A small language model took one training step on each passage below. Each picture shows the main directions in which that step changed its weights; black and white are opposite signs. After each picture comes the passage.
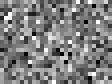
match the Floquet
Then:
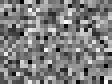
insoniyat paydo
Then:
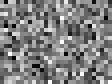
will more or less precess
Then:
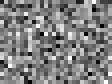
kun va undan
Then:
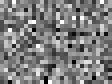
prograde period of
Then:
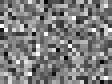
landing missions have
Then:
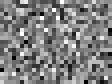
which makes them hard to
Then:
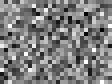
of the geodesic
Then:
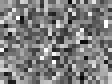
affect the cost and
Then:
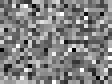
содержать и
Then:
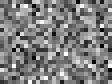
суд может
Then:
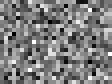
hamda davlat
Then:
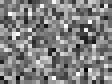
of the Olympics
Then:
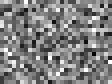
of the U.S.
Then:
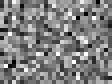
the system’s capability to
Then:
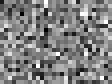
where \begin{equation}
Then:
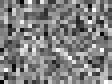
e nega alergias
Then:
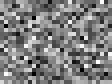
order cone problems are
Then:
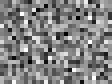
oldiga turgan
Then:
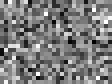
for expression analysis was
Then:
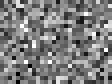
to the fields with
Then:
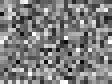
at a run time of 20
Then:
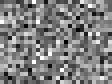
Ston pa brought
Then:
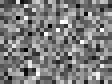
alternating stress and mean
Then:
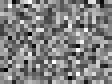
–, a baixa
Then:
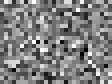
The subscripts
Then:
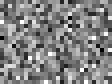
measurements already
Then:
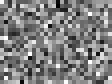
from theoretical mass table
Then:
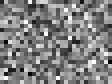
Besides, we present
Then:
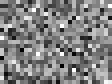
important for this condition
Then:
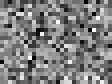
The detection efficiency is
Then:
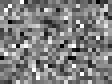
large artefacts that
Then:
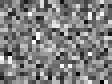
the main text.
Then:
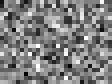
the more it is generally
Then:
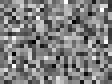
actual, ABC with
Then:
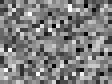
seem to have identified
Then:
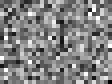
the edges only. All
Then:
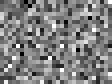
the hyper-network
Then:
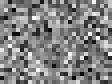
may not be explicitly
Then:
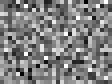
*in vitro* models
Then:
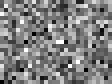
at room temperature and improved
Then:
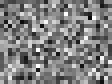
Figures (a) and
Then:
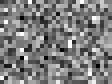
I. Frank
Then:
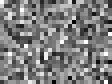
in the case that the mass
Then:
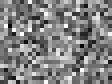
These advances and
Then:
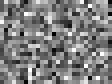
and the organization is increased
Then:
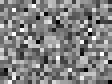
suboptimal in the
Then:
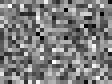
Sitter space, the
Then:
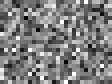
residues on each side
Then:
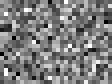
implementar ações de
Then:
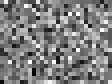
culture greatly
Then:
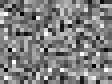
abordar problemáticas
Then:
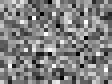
isoform are marked
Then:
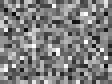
care outcomes seems
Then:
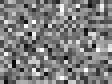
suppliers. The
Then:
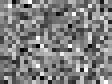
– horizontal
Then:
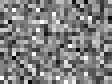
spacecraft discussed
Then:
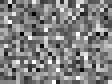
these students were exposed
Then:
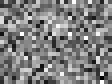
more complex shapes can be
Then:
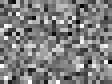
abscess, which is
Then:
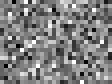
as a suffix. In
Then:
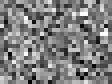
\nonumber\\ \{
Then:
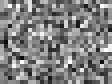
ziyorat qilish
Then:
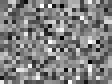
berib yuborgan
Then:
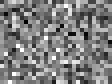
state STM images of
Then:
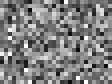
oscillator itself,
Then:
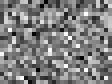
the oscillatory
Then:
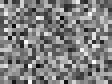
learning methods, and
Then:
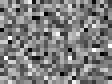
may promote induced
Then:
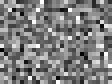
H_t \right]
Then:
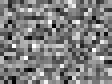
and solar metallicities
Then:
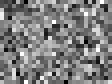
an inner radius of
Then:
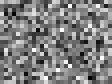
Period II has
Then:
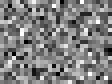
and the applied magnetic
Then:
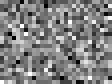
17 social risk
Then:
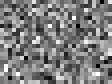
the mean-field nature
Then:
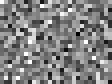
Faculty member
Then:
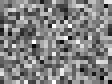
agreement with those from
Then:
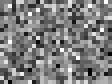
grond van zijn
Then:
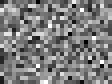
parallel whistler
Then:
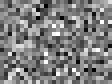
momentum determination is
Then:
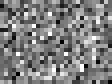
models that are away from
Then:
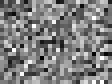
data will come a need for
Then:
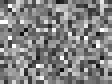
spin waves,
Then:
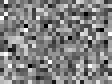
Characterization of domestic
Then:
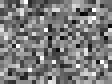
terms to the integrand and
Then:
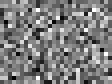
In addition, they do not
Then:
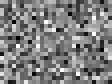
long-term impact on
